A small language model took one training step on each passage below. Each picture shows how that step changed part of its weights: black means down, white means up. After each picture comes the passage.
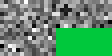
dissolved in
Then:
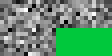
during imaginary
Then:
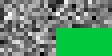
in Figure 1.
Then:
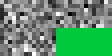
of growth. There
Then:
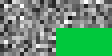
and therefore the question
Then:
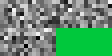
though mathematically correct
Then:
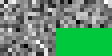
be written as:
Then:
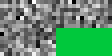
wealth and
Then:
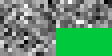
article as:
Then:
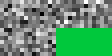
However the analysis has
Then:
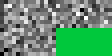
to less exposure
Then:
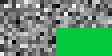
propagation along
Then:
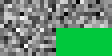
for player
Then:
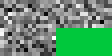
which converges to
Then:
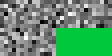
expected diversity.
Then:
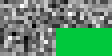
survey also
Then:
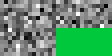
differ from the
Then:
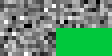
the real-time
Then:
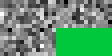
0$ while
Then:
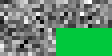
interpreted as
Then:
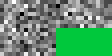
bands, with
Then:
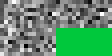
big problem for
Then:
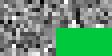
the strain dependence
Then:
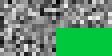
order to make both
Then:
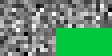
three strains
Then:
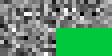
graduate studies
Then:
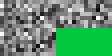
all formulations,
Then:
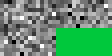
its importance for the
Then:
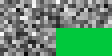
BUS approach with
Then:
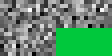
expectations of technology
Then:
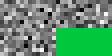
patients' results
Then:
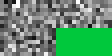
shorter than
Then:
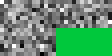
is a short form
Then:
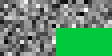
adopted for
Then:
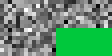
from the dust
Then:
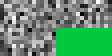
of the teacher
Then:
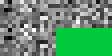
We have illustrated
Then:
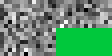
of School
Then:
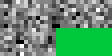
typically only used
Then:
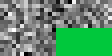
regime. Note
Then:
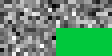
at three and
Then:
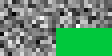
C. and
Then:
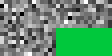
where the building
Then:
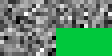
nonclassical states
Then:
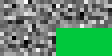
efficient software that
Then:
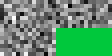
of the rotating
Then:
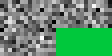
etched samples was
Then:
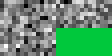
uses low-order
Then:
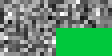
in testing potential
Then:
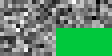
cloaking regions
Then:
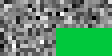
numbers of mesons
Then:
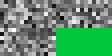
it can be
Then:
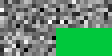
sight up to
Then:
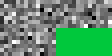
samples. **1
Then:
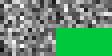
and interventions
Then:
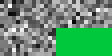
(where n is
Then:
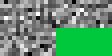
infinite volume and
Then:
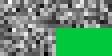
control horizon
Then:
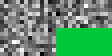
flow. Thus
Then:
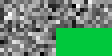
in Figure 2.
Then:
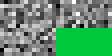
viscosity behavior
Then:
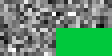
field. The
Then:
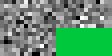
environmental or social
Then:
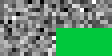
the majority of
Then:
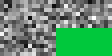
explained that their
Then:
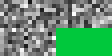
ensure life science
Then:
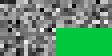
privacy requirements
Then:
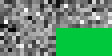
them to be
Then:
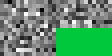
calibration curve
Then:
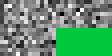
to measure the effect
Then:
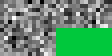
the researcher is
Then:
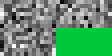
out of the
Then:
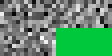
other hand, the
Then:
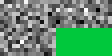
ratio increases the
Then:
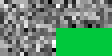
but a number of
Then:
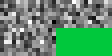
10 representing
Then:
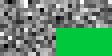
tech designer as
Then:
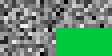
two regions.
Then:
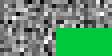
the other hand,
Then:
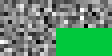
other teachers.
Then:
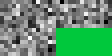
pressures on the
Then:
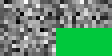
representation of the
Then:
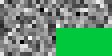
fact, for our
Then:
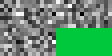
Total Ash
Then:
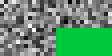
be visualized and
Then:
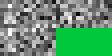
of educated,
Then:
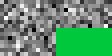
before they manage
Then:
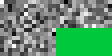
using the scaled
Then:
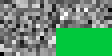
separation in the
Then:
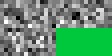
dimension $\chi$.
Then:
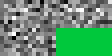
the approximation by a
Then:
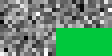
lost them due
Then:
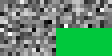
expect these components are
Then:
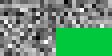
H$ and the
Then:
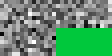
The average yield per
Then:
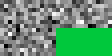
a wavelength
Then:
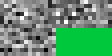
as the one which
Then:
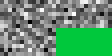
which the contents
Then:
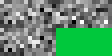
activities during the time
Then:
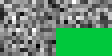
of a generative
